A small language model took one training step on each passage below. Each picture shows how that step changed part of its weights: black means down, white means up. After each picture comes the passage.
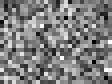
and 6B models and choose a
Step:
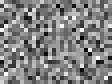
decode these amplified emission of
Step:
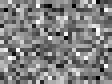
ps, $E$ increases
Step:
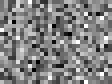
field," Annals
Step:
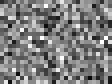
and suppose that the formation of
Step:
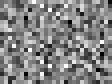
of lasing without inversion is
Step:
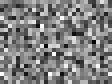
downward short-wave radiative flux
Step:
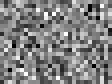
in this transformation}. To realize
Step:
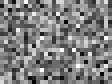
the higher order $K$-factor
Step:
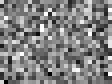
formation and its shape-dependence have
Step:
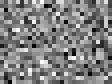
the transversality of intermediate
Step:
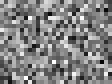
one subband participates in
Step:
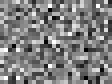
as $t/\tau$ from
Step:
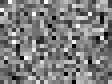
by considering a simpler version of
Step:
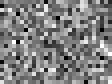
is fulfilled, then
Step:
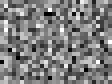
especially at the image border and
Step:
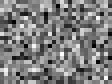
discovery reach by an order of magnitude
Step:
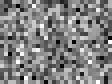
refers to ambiguous
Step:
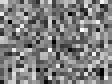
the unconditional version of this
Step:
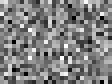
the distributions of the Sp \&
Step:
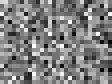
the secondary electromagnetic emission from the
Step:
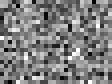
conductivity phase is precisely at the
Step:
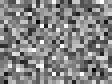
161 even-even spherical nuclei
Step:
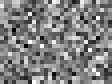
reflected continuum at soft energies
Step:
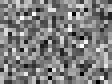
on the unit circle, then
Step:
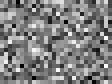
the $z$ axis).
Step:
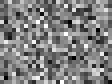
factorizes to yield \eq
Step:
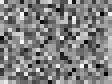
small Reynolds number associated with
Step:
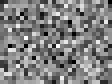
of different assets are correlated
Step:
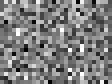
any of the dynamic tools.
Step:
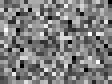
of the image which has associated
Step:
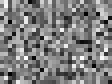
topological phase the wave function of the
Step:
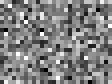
acting as order parameters --- but most
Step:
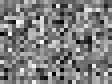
expansion in powers of
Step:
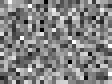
scaled contact-interaction, with
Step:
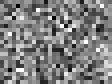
in this limit, the Hall
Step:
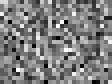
the energy $\mathcal{E}$
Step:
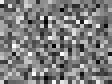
gravitons. The
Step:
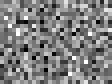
with large separations. It is
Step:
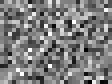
$N_t$ to verify
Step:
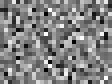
even and odd number of
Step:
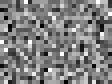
0.017$, respectively in
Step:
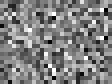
_n(t) {\partial
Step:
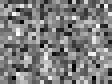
method. \item[RCT
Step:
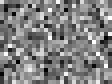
WKB expansion is carried
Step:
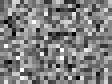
conventional MWI). When the
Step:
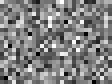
case, the continuum subtraction does not
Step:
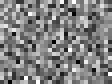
integrating the Method-2
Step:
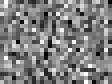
of the Meta Network and the
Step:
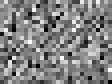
raw and sRGB
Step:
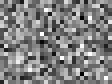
else as possible. Of
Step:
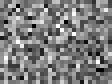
$\Delta$ stand for the
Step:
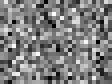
broadening, and is thus the
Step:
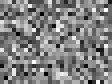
low density cluster crystal phase to be
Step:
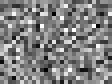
significance of monotonic upward or
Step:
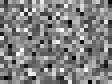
of phase shifts, the phases cannot
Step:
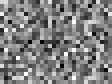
the mechanical displacement amplitude for each
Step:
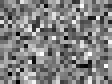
falls into a vicious circle
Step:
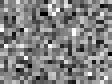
experimental and theoretical information. A detailed
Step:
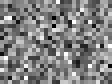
Moreover, the ideal flat-top
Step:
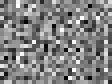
by the boundary conformal geometry. In
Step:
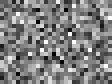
Wilhelm, Adam
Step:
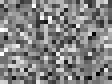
a short GRB depending on the
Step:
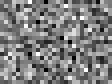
\hline \end{tabular}
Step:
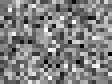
fit-free method. ILE
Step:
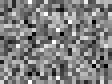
To realize gauge coupling unification
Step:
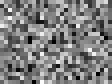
a dust extinction correction based on the
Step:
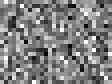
5$) are the 5 results and
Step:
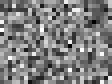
justify the choice of LLM
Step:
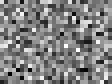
large number of simulated sets of
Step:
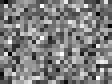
diagrams is used as a kernel to
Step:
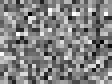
using the \nlsm results
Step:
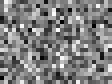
Tables 4 and 5, are
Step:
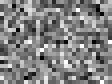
are even, i.e.
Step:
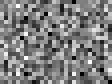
vary in luminosity and stellar mass.
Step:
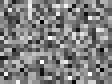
only as an important maritime
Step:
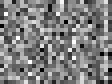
strong the magnetic field should be to
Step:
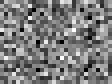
models to quadratic regression models for
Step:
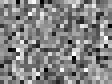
null space. Thus, we
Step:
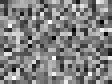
only detectable within the Galaxy
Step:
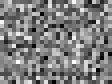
move to compensate. The
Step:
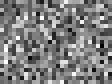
ratio in the time domain is equivalent
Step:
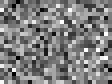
events $N_j$:
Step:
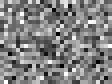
npFe that forms from
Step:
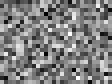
superconductors, superconducting clusters that ensure
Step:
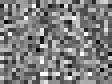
statistics to mitigate random noise
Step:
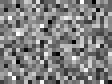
other works like ours. To
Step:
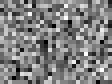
of the unexpanded ECM
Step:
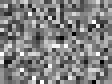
Nanostructures Using
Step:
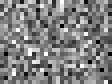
consider the key length to be
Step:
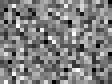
of velocity distribution. Due to this
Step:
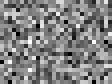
the histogram reweighting
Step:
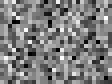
classical and quantum objective values for the
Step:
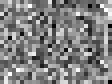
to the presence of an external electric
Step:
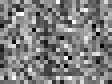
However, this is not enough to
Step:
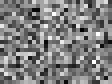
a representation of the value taken by
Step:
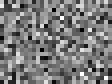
within the range simulated herein.
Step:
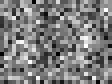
The purpose of this is to
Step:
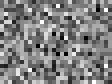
connexion with other approaches
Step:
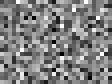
gives the charge vector of the quiver
